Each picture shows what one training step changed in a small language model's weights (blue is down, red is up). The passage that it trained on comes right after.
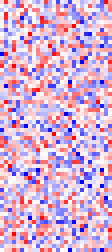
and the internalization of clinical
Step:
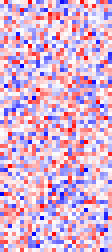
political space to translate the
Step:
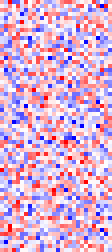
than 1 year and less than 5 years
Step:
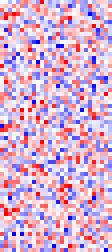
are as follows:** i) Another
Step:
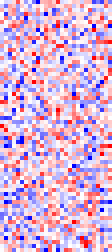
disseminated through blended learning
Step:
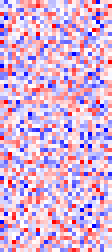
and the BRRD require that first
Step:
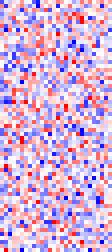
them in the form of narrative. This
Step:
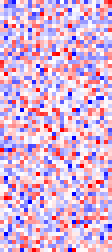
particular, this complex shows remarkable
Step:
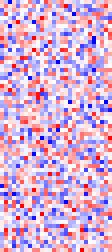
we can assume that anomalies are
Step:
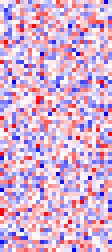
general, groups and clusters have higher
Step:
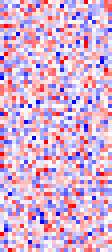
Airlines have many business
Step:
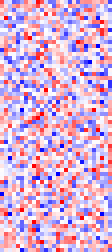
in the following subsection, the renormalization
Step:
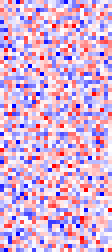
size or even larger will become available as
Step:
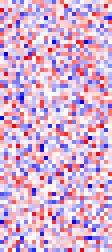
a an estimation of the visibility function
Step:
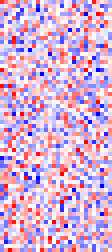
layers of the model adapt to
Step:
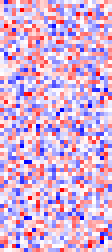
density-time curves. On the
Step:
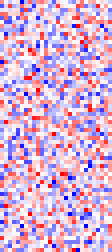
decay rates and the decay constants.
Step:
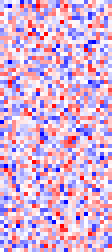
private sector needs specific engagement
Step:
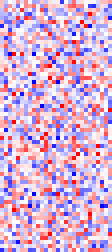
illness. Urinary ketones
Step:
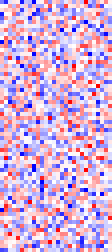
unavailability of protection system. The model
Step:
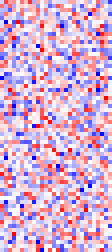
externalities has been indicated as one
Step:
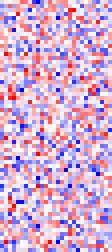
is used in many years but some problems are
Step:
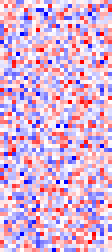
endeavor to implement BG prediction
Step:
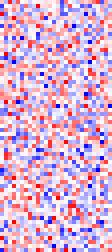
achieve the main goal of the analysis
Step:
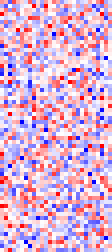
\vartheta_{u,k}^l $ are
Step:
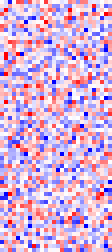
a vast array of uses in
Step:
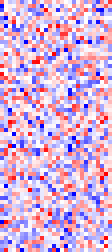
$T=0$ limit calculated in the
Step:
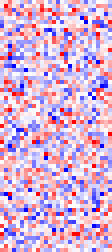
of spikes as in [0 5] for
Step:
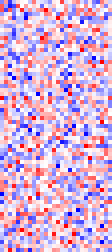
the force the student must generate:
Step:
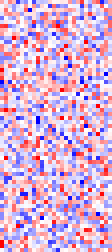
that the Friedmann equation can be
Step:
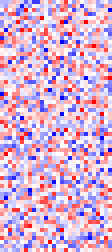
``transverse triangle'' is
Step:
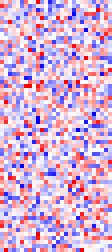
a neutral mode. Since it is
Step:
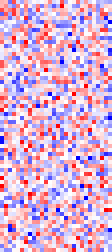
determination of the Einstein radius
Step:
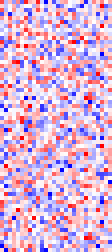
N-free nutrient solution during 3
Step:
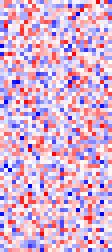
Demographic Profile of the
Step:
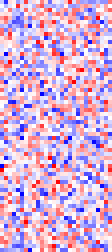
been introduced in the literature.
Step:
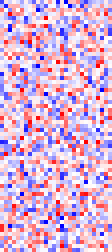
9,000 native plant species known
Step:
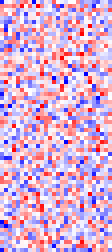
one should expect from the idea of
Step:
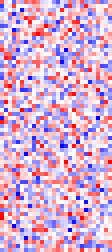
calculated and PV system efficiency values
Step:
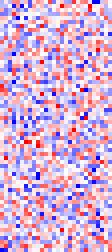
a job D. Suggestions to
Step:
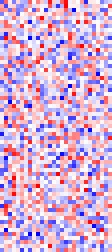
for different temperatures of selected materials.
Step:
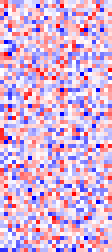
verified by comparing its Moran's I
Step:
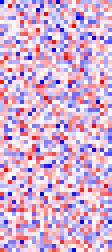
this end, we also add that below we consider
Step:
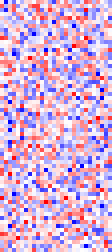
zero axis, and stability is
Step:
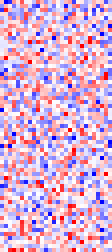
the reliability of medium voltage
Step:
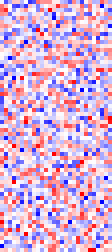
Associated Factors among High
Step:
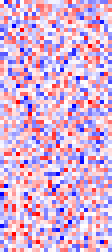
physical properties of the considered system. This
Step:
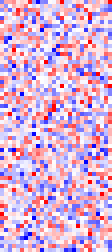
$\hat{e_i}$ are sampled
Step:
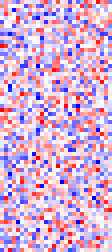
With these conventions, the above action
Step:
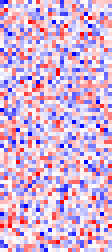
by multiple lasers prevent the
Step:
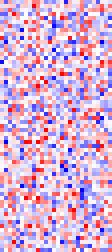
a bid or an ask and then directly
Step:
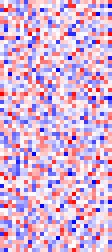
distinctive features of RSC function
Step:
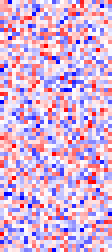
Pre-Greek suffix
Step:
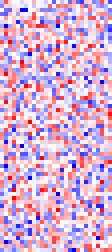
a spatially flat FLRW
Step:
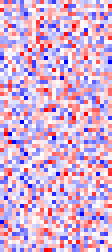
source element from the element datum and
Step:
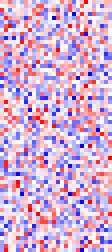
Doppler magnification
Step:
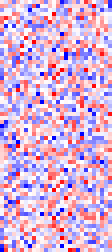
given to people with knowledge about available
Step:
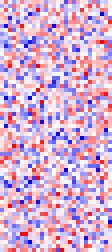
CAPEX and TAC were used as
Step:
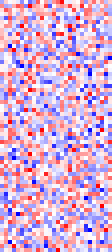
dosha*. Hence the initial phase of
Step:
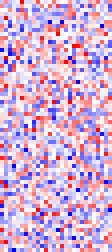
perceptions towards products and
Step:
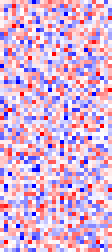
high salinity, noticeably at
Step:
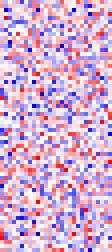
framework of gauge symmetries.
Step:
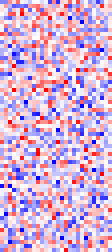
policy control points. In addition, it is
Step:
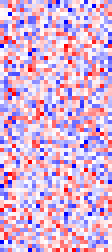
for certain angles the RFI
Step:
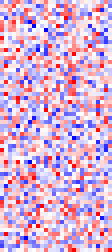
other hand in the 2.5 \msun\
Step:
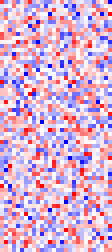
oxygen and copper
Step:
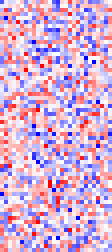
\end{equation} is called the
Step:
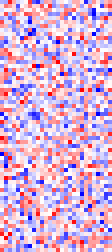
aeroallergens that cross-react with
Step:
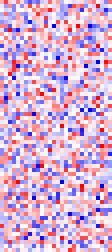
accordance with the variable. It has been
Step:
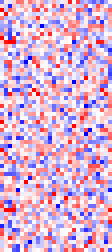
## REFERENCES
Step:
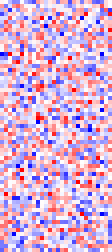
graphene shifted in the focus of
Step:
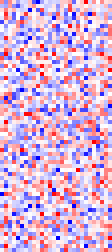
much higher magnitudes compared to the
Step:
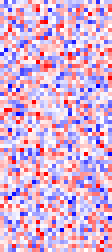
statement ***: Writing -
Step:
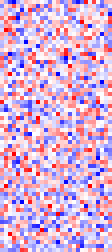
chemical industry. Increased
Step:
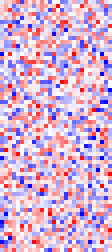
of the gross violation of the human
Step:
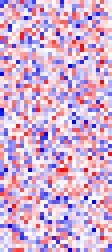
the crop common name. -
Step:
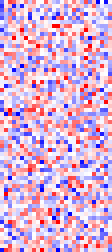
but not with any member of the
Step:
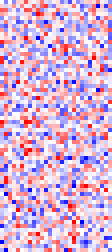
is taken into account by constructing a
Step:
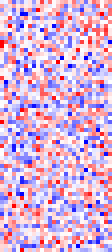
above. Thus on the basis of the results
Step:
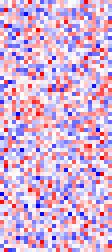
in the higher moments of work.
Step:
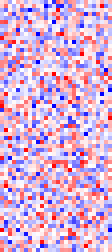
net amount of energy $\du$ and
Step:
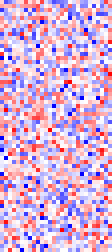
the first and last payment is 25
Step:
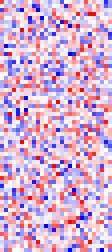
more proximal level i.e side to
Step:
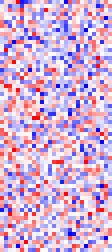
$W^- c$ cross section, which we
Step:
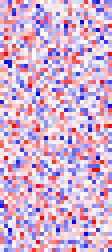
lot of runs, two photometric
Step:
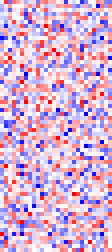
the reading is over, he asks the
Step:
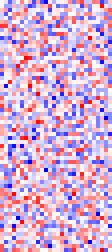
2. Extent of Fire
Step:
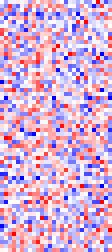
of the unfolded distributions of
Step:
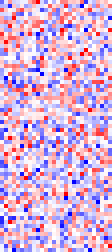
with tip distances in between tens of
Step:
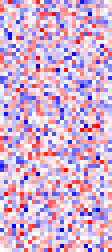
be conducted to detect and prevent
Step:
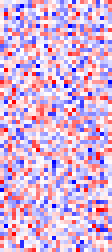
and MEMS actuators use
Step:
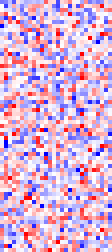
\end{figure} Motivated by a
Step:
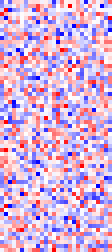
\begin{equation} \label{tau2}
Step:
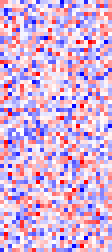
department of orthopedics at
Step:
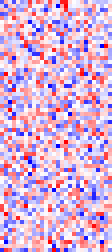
of parameters selected for the modeling is
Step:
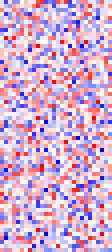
progress of work and its intermediate
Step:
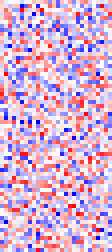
in three ways. First, it
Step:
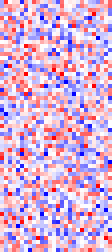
link between them (value 1), there
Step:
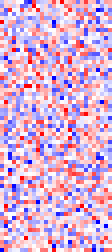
a study of the $E_{\gamma}$ distribution.
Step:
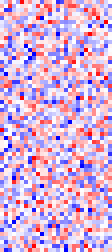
"intelligently" analyze, design,
